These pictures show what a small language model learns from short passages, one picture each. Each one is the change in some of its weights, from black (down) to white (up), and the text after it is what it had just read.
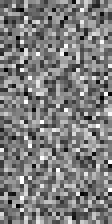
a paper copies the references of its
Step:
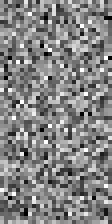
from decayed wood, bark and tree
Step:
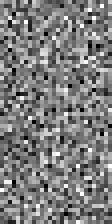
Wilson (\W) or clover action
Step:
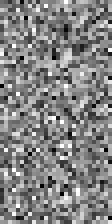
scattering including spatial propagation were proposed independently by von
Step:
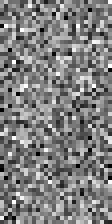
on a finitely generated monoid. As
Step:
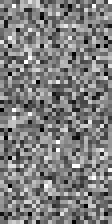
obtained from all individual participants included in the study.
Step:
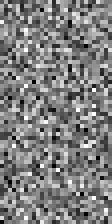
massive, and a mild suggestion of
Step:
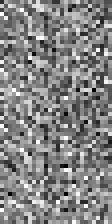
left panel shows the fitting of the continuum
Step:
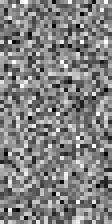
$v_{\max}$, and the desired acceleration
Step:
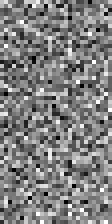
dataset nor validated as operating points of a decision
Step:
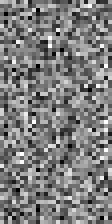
social and organizational factors in climate mitigation efforts.
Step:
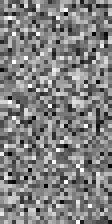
while a single DFF would lead to low
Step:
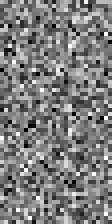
Here we investigate the behavior of the fundamental mechanism with
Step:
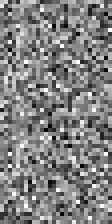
free-falling out of the deep,
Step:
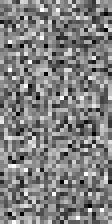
- Out of the 44 associate
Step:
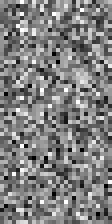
c) and anisotropic (d, e)
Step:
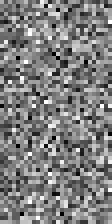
Ethics approval and consent to participate
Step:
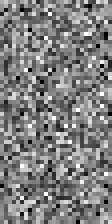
with active learning instructions and led to the
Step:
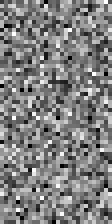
Telescope Array (CTA) represents the
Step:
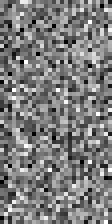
to all that we have this knowledge. – We
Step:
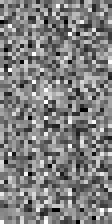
peri-urban farming in the study area:
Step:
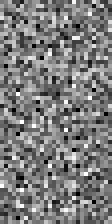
associated with those predictions. The highest prediction
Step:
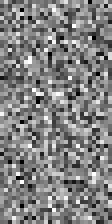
motivational-emotional one.
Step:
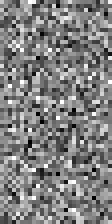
DIY,DCE, MA
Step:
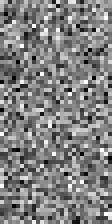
taken as evidence that gluonic degrees of freedom
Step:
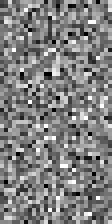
\cite{OR-027}. The first
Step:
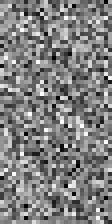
calculation of the homogeneous $D_{bb}$. The
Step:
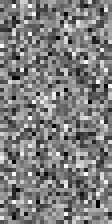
t & = & T/\tau\nonumber \\
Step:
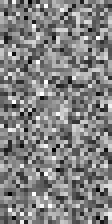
ENDS use regardless of other
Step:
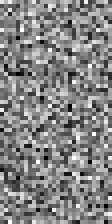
is a constant increase in maternal
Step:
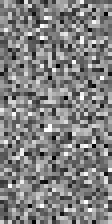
related phenomena such as the melting of islands
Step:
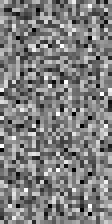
Heart disease prediction using autoencoder
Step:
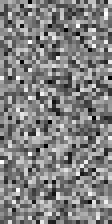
centralized and resource intensive where a single or
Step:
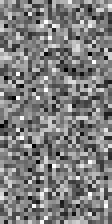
altered by the nature of fatalism,
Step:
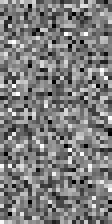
including locations as diverse as Chile,
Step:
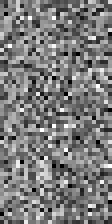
of CA at LHC have excluded any $Z'$
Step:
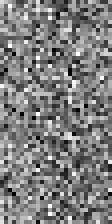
severity of the disease. Therefore, it can be
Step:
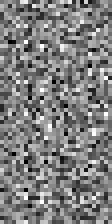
on to such unique identifiers instead of focusing
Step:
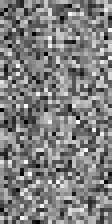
certain responsibilities towards their own care.
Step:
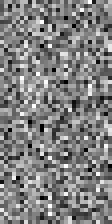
MELD Model for End-stage
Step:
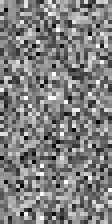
and resources. Our results show that the
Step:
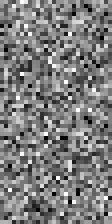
each $\sigma_i$ represents a Pauli
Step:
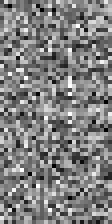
be homoskedastic) and the network
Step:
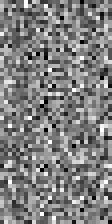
64 associate professors, 261
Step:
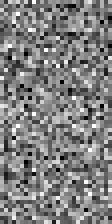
studies (Pérez et al.,
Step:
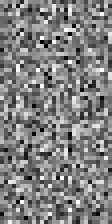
in focal adhesion-mediated cell
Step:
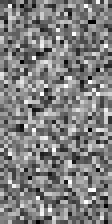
a median and average of 99.71%
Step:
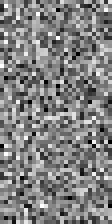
an at-a-glance view of
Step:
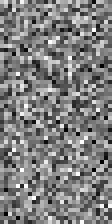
a multi-cloud environment, through the
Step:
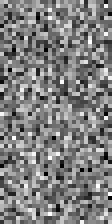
number of trials (total number of training
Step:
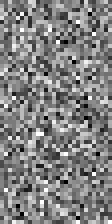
the CC-BY 4.0
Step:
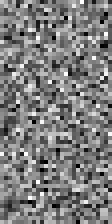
interactions, compared to other existing methods.
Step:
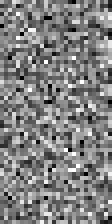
Selected Hospital at Bangalore.
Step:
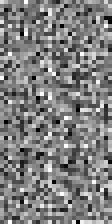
a greater sense of ownership than with other
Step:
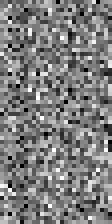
Students' 21st Century Capacity
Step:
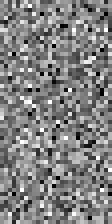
and $\Delta_x$ is negative
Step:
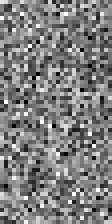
the satellite network is similar in function to the
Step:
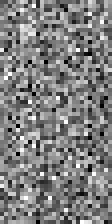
\times \nonumber \\ & \lb 1
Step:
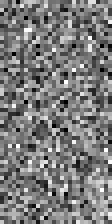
caste narratives. They are also
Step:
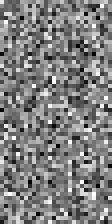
simplicity, non-invasiveness,
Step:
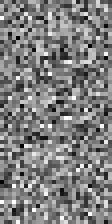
reconstruct a disconnected network without knowing
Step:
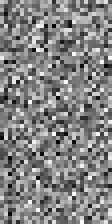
the same time we note that there is a
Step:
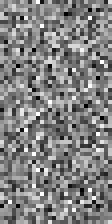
has an important effect on the predictions of the
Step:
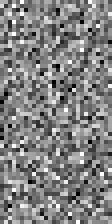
must therefore consider the $k$-dependent vertices
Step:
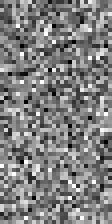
to be noted that the curves in figure 7 is
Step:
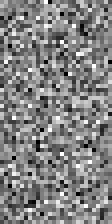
ranging from regular-to-irregular and
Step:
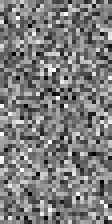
the staff at this facility. Keywords:
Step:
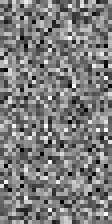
in the global analysis will be presented along with recent
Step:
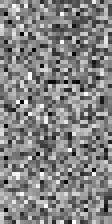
present at the temperatures used in the experiments
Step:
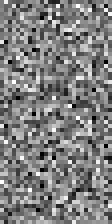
stack information in |perf| only captures
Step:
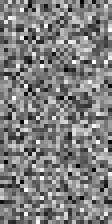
In recent years, SNPs are the most
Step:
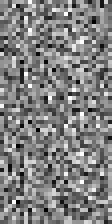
visited. 2.2 The Hierarchical
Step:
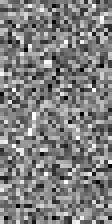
deflection of the surface of the system: ice
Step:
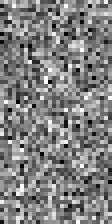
can be a promising candidate for low power
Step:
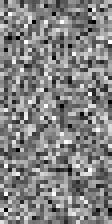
for weak and moderately strong interaction still reveals
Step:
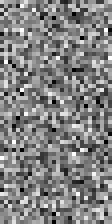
“permafrost region” and
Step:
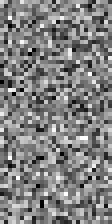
know, this vector field has not been studied in
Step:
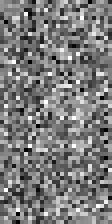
coupling of gravity to scalars begins with identifying
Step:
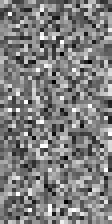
testing and post-testing of students' cognitive
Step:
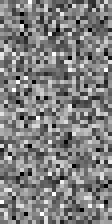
higher energy branch ($E_{lab}/A =
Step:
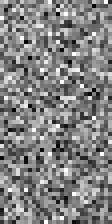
the average total mass of merging CO
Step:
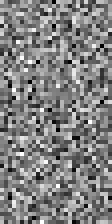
these reasons, in this work we do not attempt
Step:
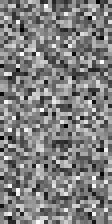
axial direction of the linear ion trap
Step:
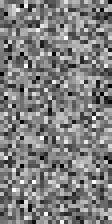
*execution phase*, while the design is
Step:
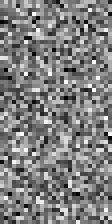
regression function. The support of the predictor is
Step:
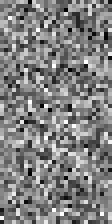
mL of ACN was added to a
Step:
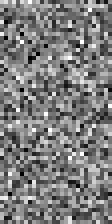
as technically achievable (e.g.
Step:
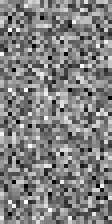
*sakaki* – I am
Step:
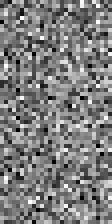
output of SMEs in Enugu
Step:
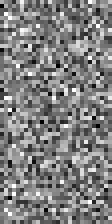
when we sub-divide the Galactic
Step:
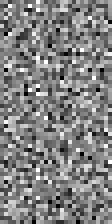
aims of this study is to examine the Esan
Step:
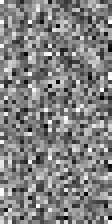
payment technology patronage should be
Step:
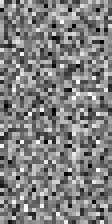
interested in estimating a bound on the slip
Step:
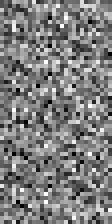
Kyra Hölzer,
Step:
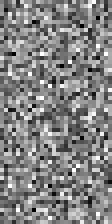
simple molecules here and, therefore, avoid the need
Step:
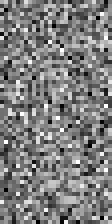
and their computation by machine, part i.
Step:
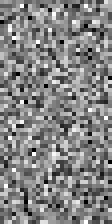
density is obtained through neutralino co-annihilation
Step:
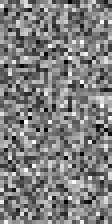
authority with decryption, and attribute
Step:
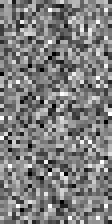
that are thought to be formed through accretion
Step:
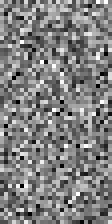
to connectivity and information creation between the physical
